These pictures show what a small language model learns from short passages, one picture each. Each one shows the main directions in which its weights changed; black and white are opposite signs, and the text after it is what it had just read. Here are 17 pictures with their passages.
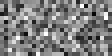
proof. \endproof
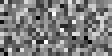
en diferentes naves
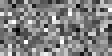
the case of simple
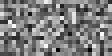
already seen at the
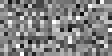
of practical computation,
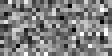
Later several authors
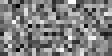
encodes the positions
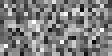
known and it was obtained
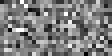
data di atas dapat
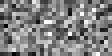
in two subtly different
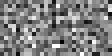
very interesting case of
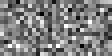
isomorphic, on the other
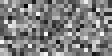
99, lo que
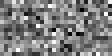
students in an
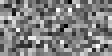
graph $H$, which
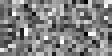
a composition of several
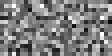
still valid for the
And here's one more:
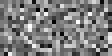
diretamente ligado
